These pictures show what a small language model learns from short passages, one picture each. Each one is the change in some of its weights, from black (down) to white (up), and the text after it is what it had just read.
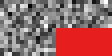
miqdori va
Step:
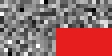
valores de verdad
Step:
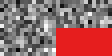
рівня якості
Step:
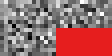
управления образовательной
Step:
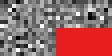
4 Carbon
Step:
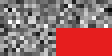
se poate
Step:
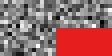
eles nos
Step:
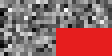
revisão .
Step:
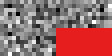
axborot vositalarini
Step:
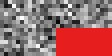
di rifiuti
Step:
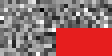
será que
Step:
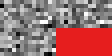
olami insoniyat
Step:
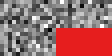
korban dan
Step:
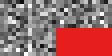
Estatística no
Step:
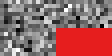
e processo de
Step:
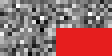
в достатку
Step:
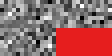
на 6-й
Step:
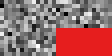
yaratilishi uchun
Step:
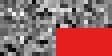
роботи міжнародних
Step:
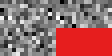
străin și
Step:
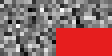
tomonidan yaratilgan
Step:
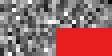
qaytadi va
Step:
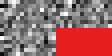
început să
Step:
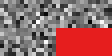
incluyó una
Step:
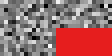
значением действия
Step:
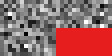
seu principal foco
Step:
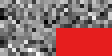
real, como em
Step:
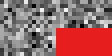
identificación de áreas
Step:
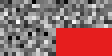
usulini ishlab
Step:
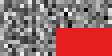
do Ministério
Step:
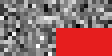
de altura,
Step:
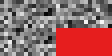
valoración de
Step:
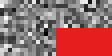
вызывает и
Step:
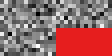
y validación
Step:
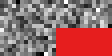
qui sont aptes
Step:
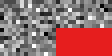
ook door
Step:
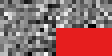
like a
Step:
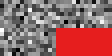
início foi
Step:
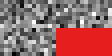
educative pentru a
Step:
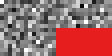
of spouses
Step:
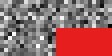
de Escenarios
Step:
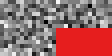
seja, não se
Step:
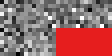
1. Berdasarkan
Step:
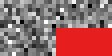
beradi: -
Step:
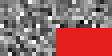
зависят как
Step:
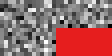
Shu nomning
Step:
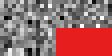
yuksak ilmiy
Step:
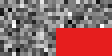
dessa rede
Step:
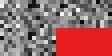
this approach will
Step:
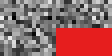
base sólida para
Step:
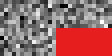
un nuevo
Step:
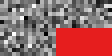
e talvez
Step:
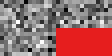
yang sama.
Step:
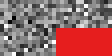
und zeitlichen
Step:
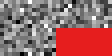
de la vida,
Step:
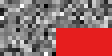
humano à alimentação
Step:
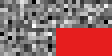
trachten te
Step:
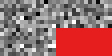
qonun loyihasi
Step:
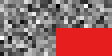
воспитания /
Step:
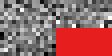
the studies in
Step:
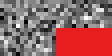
efficiency. In
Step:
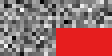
the value
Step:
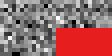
contas para o
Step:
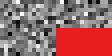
Blick auf
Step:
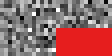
рідше у
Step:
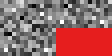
unidade de
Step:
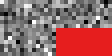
parcela ao
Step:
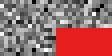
zaman talabına
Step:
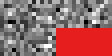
збору та
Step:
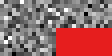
fundamentais. Com
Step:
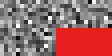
були студенти
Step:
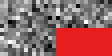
den suppleres
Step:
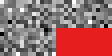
усилия по
